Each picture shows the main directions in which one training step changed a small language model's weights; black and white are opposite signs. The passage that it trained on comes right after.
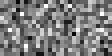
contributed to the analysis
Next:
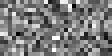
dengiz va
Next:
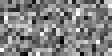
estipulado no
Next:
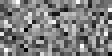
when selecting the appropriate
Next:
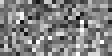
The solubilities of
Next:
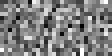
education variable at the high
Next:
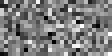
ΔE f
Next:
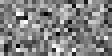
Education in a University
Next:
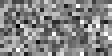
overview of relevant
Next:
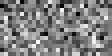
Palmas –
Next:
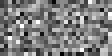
в размере
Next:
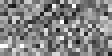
ang language attrition
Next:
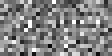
2015). The literature review
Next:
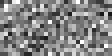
di Posatora
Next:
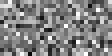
перебуває на
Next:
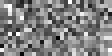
ishlayotgan va
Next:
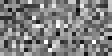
boost interagency
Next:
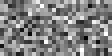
intercessions of the
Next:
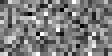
o maior número de
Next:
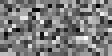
nichos de investigación
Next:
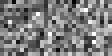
the most suited
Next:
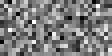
media advertising
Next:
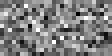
eine schriftliche
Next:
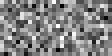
не менее,
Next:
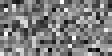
result is at variance
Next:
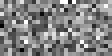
tasavvur va
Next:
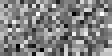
a Ph.D.
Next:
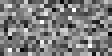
of variance followed by
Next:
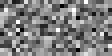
in Fig. 4 along
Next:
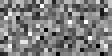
lado, la
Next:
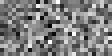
deposits are
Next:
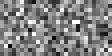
National Standardization of
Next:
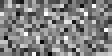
to agricultural land and less
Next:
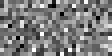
қўллаш билан
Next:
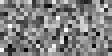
training specialised staff and
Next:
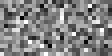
DX, int
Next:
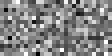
um diálogo
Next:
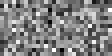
with subsequent
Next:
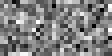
etnografía en
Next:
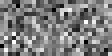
Se presentan dos
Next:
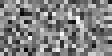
bilan yozadi.
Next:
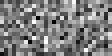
old, as the program
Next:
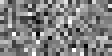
o ambiente virtual.
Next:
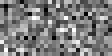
= \epsilon
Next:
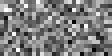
Real Academia
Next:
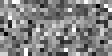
schema of our
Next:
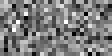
N ₃ Cl
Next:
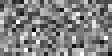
in a container.
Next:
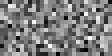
treatment, it will
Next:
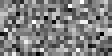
with assistance from
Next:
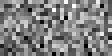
of this work the authors
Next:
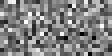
research and innovation programme
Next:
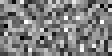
Table 3 lists the
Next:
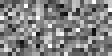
2 - Chemical
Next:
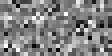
IIASA International Institute
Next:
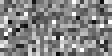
and their auditors is
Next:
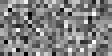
prestados. El
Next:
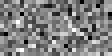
volume fraction ϕ
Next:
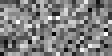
De Sousa,
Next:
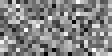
in permutation flow
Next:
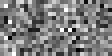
² Karaman
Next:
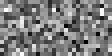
portuarias de
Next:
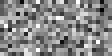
e no estresse
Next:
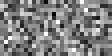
uchun muhim ahamiyatga
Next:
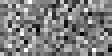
parallelized mechanisms and
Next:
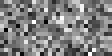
agreements adopted at
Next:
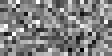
e configuração.
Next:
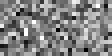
cual el valor de la
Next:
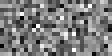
intrants. Les
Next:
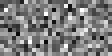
is the internal sources of
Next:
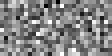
de Zoologia do
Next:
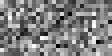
genetic and environmental factors
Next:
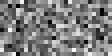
to be easy to
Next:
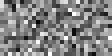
a dengue as
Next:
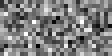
which the results of an
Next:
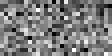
- Cebuano
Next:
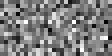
value set in the
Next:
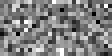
Y., Yang
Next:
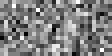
conservación en
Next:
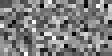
combinations of control
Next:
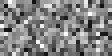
consisted of 20 children
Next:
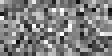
Pode-se também
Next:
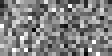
visible. The
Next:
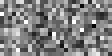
(Savin et
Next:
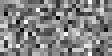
informativos y no
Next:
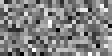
weiss ich schon
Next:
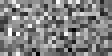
mortar are compared
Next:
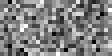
âmbito global
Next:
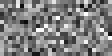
decision analysis method and make
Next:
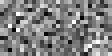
añada un
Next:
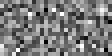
environment in which the
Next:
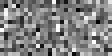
O Regime de
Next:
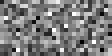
a repressão
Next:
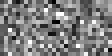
and Streams as
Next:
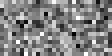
виявити за
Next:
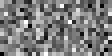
communities and functionally
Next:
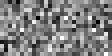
In the idealised
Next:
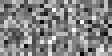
of the formation of
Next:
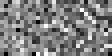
and economic justice,
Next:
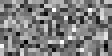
of the internet, which
